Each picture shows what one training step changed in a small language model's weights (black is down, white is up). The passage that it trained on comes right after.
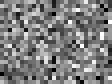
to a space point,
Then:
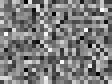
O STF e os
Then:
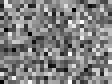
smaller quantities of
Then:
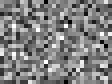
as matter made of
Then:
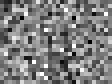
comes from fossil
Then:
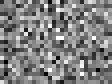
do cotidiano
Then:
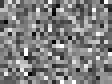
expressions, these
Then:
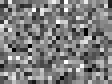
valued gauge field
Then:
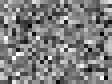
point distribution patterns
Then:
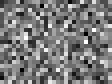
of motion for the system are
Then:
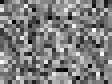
The location of CH
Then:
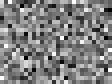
SED decomposition
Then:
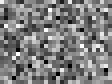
masih berumur
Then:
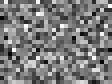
государства и
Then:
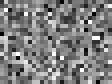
від холодної
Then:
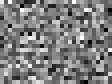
decomposed in the
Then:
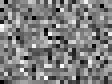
permitía fijar
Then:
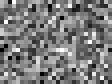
windows and O3
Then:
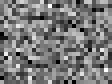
the smallest number of free
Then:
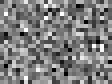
sociais, não
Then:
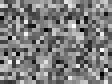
the collection contained
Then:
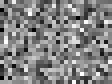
established between
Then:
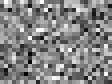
Physica} A {\bf
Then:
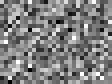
surrounding infrastructure
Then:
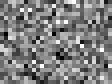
few results on Au
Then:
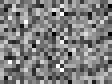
la plataforma, no
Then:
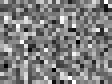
JA, Gibbons
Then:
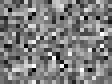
нашли широкого
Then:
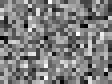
an extension to the
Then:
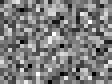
yondashuvlar —
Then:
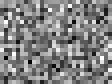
scale factor $a$
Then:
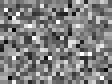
interacting ensemble
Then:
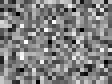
ativação desses
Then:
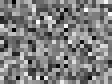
factors affecting the
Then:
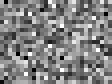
beschreibt die
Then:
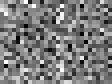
икки қисми
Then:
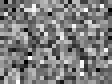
do in the younger
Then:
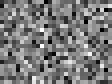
более высокую
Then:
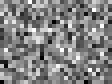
Quantum Information Theory
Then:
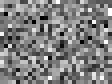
main ideas go
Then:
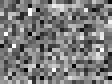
an experimental network setup
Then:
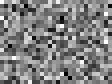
giungendo fino
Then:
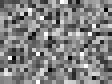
\), for instance)
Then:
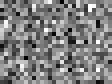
unnecessary to
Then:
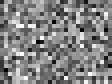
aos bastidores
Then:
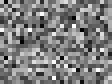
the minimum system energy value
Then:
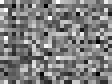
umumiy muhim
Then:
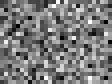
random selection, we
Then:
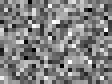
Split dots indicate
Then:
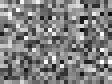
the limit $\epsilon \to
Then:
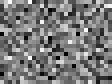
твердость и
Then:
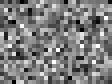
de que se haya
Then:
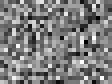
color arrows show the
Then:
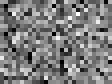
field lying too
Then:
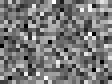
is energetically the
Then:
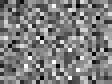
є джерелом
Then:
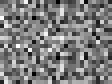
ёки ёки
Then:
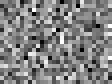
ikki davlat
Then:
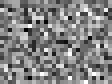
the introduction of a
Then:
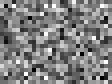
modification might be
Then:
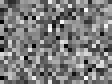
thermal fluctuations
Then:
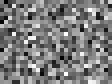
layers separated in
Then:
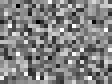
matter will appear to
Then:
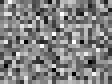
como destreza,
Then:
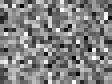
differs from the usual
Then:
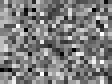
LLC The city of
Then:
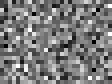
державою в
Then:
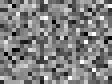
тумани учун
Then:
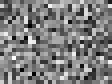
by our trained CUT
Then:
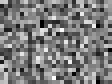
several set of parameters which
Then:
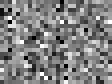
prerequisite of a
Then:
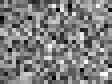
of the ejection.
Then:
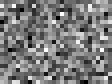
power is in the
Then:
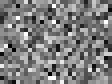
give the system as a
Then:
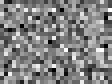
nas séries,
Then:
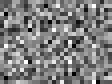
increases in parameters and training
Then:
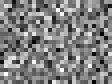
kishiga qarata
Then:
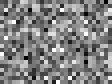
the Target that represents
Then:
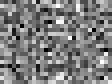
\infty$ плотность
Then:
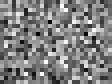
contradicts Eq.
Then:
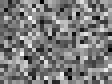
the galaxies.
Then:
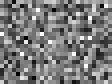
by non-magnetic
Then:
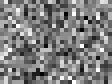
fits the DBLP
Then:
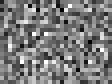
rate was scaled to
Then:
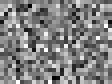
contrast to localization,
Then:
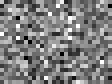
the cosmic star
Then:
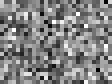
nafar ayol
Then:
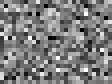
the position we get for
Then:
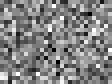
be obtained using Eqs.
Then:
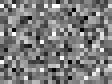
side, slightly
